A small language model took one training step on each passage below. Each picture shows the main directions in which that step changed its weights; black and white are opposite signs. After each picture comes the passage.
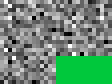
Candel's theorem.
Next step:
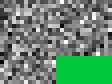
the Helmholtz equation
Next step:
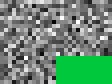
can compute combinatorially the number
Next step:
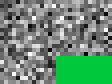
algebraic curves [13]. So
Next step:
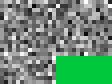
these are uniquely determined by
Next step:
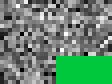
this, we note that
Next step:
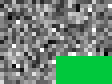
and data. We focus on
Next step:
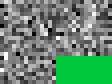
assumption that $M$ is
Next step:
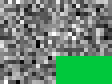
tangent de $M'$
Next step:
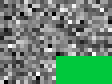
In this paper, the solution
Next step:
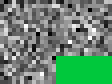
with a Hermitian structure.
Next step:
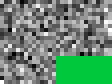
of ODEs expressing the
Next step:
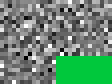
construction using pentagonal
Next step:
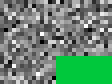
\section{Introduction} One
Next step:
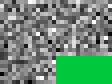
is approximtely
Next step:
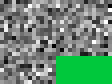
pairing on $A \times
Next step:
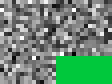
$M$, and where
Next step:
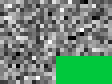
result about arbitrary group representations and
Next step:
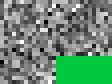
converge very slowly. The
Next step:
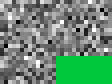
and properties of negatively
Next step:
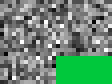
cluster model may be coupled
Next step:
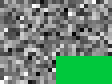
wpo and this implies that
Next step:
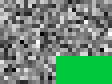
the existence of a cell decomposition
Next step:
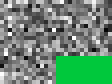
fundamental domains of $f$,
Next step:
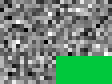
complete the proof of proposition,
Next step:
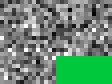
traffic load being redirected
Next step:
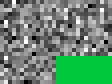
$\varepsilon > 0$ small
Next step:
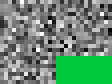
that induce stress
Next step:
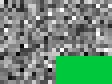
:= \delta s +
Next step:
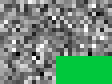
is a compact Riemann surface and
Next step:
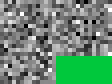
6 neighbor grid points and
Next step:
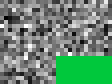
definitions from the proof of
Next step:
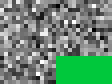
compact, so continuity and uniform
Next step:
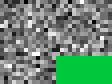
extensions of centralizers of
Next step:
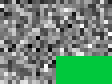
$X$ be a Banach
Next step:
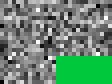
readily see that
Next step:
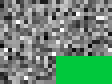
to $\phi$ and
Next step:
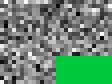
space of (parameterized)
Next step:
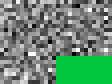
a trivial symmetry. Namely,
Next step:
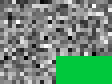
in $\Gn$ of
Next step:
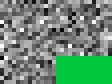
Part (a) of
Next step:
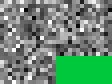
indeed models of the corresponding
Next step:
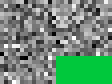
Summing this
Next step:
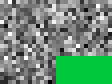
lowest values of $\gamma
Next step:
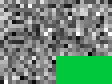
the co-area
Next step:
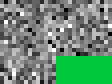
$\Gamma$ be an extension
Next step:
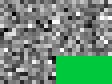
recall that our goal is to
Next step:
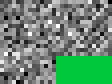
such as the Generalized
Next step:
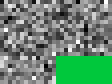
ERs and b)
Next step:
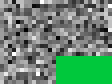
in the upper bound converges to
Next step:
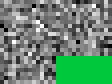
now prove that a reduced free
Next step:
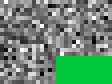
where $\bm{U}$
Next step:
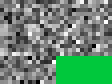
from the above remarks, the
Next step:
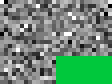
whatsoever, can be
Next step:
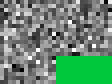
the right-hand side
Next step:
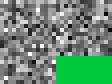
be an algebra over a field
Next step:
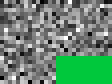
a fruitful research
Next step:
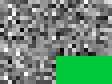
In general, we consider the
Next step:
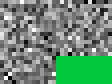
structure and the module structure on
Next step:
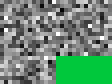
\fi \ignorespaces}
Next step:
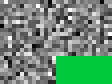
{\em completely monotone}\/
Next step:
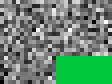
one can study the situation where
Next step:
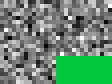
\ne I$ on a
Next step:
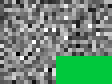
a finite plate under uniform
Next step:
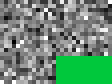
this corresponds to the logarithmic case
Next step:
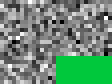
is 10-dimensional. The
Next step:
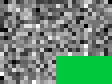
be measured by the
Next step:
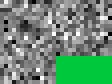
V$ is a {\it
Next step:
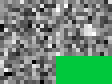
$$ Similarly by Cauchy estimates,
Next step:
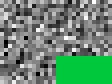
the second integral in the last
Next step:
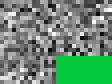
viral evolution—making
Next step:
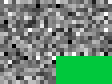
equation. As application of our
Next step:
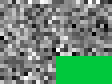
are in white (they
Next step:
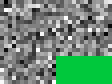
reformulated for arbitrary
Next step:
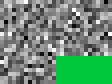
lattice generated by ${\bf
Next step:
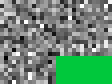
any two different rows have the
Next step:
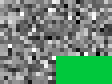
dimensions and by Christ
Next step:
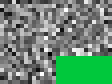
$U$ open in
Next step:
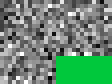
the algorithm. However, the
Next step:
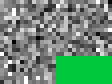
and other details} The following
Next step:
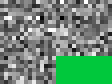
above argument, we use the
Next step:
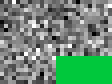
heat method solves a pair of
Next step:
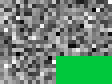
the left hand side. To
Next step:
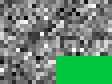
lemma; see [25]
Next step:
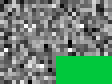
with infinite horizon is almost
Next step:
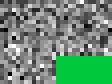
constructing homotopy theories of many
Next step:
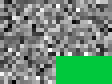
property of the energy and in
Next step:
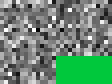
piecewise smooth), and a positive
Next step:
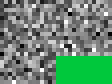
a visible consequence of the
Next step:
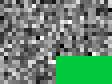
a one-side confidence
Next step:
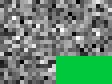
Then \begin{equation*}
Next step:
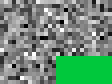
inflow profile with
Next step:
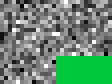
of strain gradient. We
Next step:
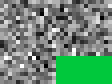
A''$, and finally the
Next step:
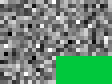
simplify the equations above by
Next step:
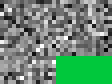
may be writen in
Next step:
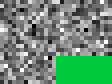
\right)^h \cdot
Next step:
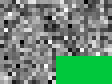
$\Omega_{\lambda}$ is
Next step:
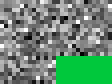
de Wald (en
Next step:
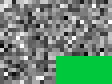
of some arbitrary bad
